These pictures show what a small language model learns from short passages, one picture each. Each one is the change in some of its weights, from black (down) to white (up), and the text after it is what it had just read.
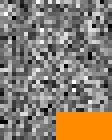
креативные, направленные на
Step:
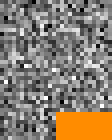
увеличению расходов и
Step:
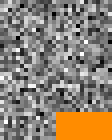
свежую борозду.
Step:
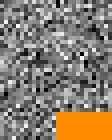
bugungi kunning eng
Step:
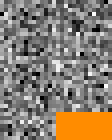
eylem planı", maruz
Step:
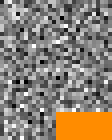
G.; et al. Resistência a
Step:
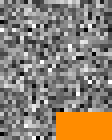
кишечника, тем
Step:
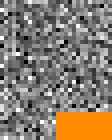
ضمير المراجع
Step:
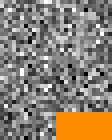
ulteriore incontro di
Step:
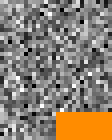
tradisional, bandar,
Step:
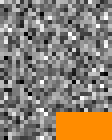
beziehungsweise im Fall der
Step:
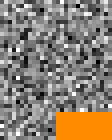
et les outils modernes comme le
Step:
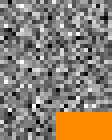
kamayishini hisobga
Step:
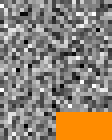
seu programa de trabalho,
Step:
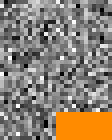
raqamli savodxonlik va
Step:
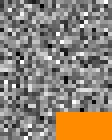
Le cheminement de la visite les
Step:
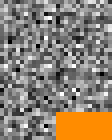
cantando para señores en la
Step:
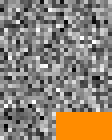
programa de investigación e
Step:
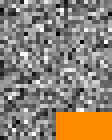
urbano es comprendido como una
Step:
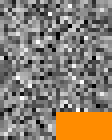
de validación, ya que permite
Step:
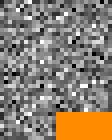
the analysis of collective
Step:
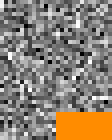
15 yil mobaynida real
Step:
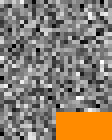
больше, чем в других
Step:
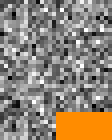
motivo de la inauguración de un
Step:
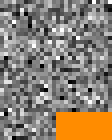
beter werkten dan die van
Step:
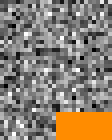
en el ejercicio de la
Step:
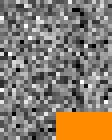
de escoteiros do Brasil.
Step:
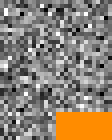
отличается от обычного
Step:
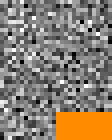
Их часто называют
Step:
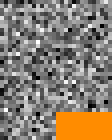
16 productos y corresponde a
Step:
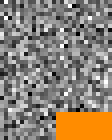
"I haven't read
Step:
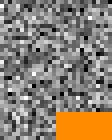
qarorni qabul qiladi,
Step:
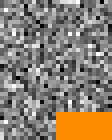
за міжнародними
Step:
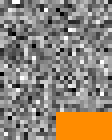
la dramaturgie africaine
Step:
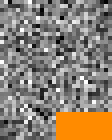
tomoni T- to‘siqlar
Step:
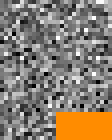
qoidalari joriy etildi.
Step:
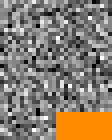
как можно большего количества
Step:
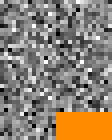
и межэтническом.
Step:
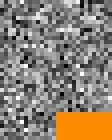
проблеми дослідження і
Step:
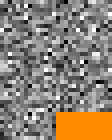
população negra, com
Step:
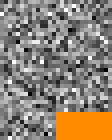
e de conhecimento. Problemas
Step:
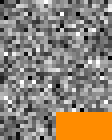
inimigos por natureza:
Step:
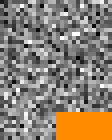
metabólica únicamente a
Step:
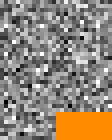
which may have significant
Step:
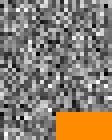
грамотность. Исследования
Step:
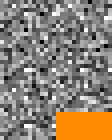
adalah salah satu analisa
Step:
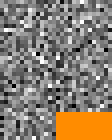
философия – это
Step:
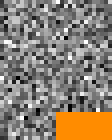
Слова: деривация;
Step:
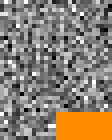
IMF Working Paper,
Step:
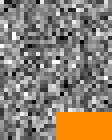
tamoyillari, vazifalari
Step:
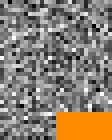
Meer werd bij het arrest
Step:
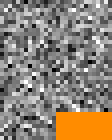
героев. «Между
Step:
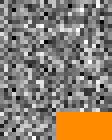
заметного повышения уровня
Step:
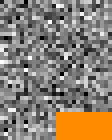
iqtidor turlari mavjud
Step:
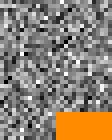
qiladi"³, – deya bayon
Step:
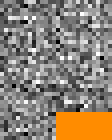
Є., Гапеев С. М.,
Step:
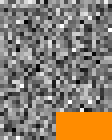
o'ta mas'uliyatli
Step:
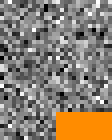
planetas em torno do sol.
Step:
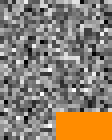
во всех странах
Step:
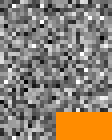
munosabatlar Badaxshon
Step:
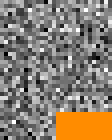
співробітників поліції
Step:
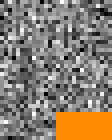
умовах Правобережного
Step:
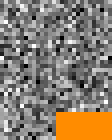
ixtiyoriy tanlay
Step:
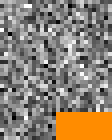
мумкин. Ижтимоий
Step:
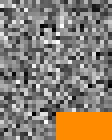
maior parte dos participantes tem entre
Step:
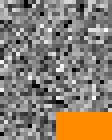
excelentes resultados com relação a
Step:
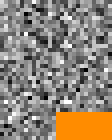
А.В., Сухих
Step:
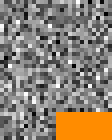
ресурсы, зеленые
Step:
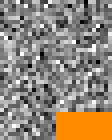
a Política Nacional de
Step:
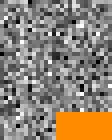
haveriam feito dele um dos
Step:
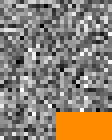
после начала магнитной
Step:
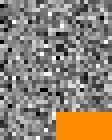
uni tergov qilishda,
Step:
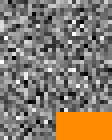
ularni sertifikatlashtirish keng
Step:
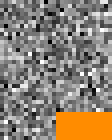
учителя с высокой
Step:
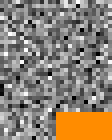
issus des groupes armés
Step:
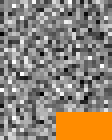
artículo sintetiza los
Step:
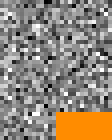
lei de registros públicos Lei
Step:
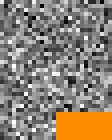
лікувальних програм
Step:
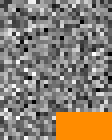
instituție, precum și la
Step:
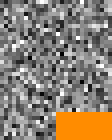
Somos consecuencias de este
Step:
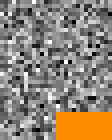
сарфи 1-жадвал
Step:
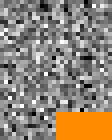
1, expressa os pontos de
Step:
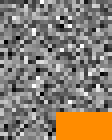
seis clases específicas.
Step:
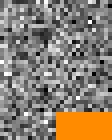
imparte enseñanza, sino
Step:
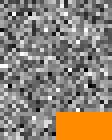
del suo viaggio reale
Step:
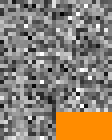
und lobet ist; ach!
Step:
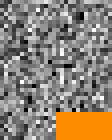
i zachodniej stronie
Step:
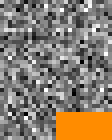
визвольного руху.
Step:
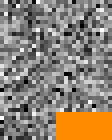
S, Fernández C,
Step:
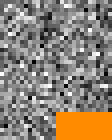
amor *en* Dios, amor
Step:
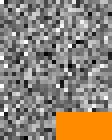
(CAPM) uit de
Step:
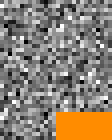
oder ausgegrenzt werden.
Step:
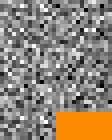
standar yang sistematis untuk menilai
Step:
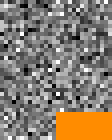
gifted schoolchildren.
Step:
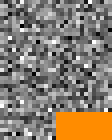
etadi. qayta aloqa-
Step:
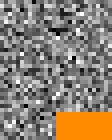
asrda jahon miqyosida
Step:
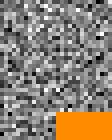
et données comptables de
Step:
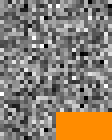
ijtimoiy ta'minot,
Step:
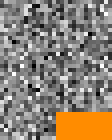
бериш мийёри,
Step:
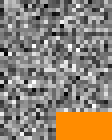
los que continuamente oímos
